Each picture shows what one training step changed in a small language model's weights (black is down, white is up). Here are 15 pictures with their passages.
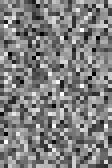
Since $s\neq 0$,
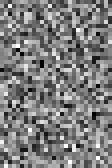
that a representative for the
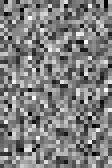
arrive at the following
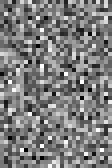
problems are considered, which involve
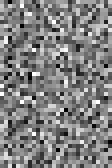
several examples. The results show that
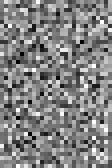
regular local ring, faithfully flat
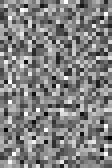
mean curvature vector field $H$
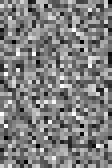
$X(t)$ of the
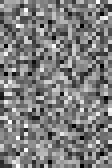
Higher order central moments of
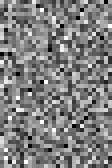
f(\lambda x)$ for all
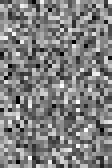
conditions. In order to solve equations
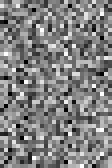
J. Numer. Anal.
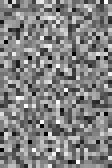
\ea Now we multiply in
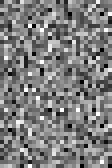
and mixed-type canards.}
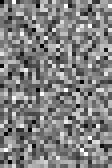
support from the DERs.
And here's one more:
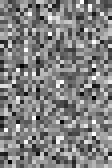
obtained as the quotient of the set
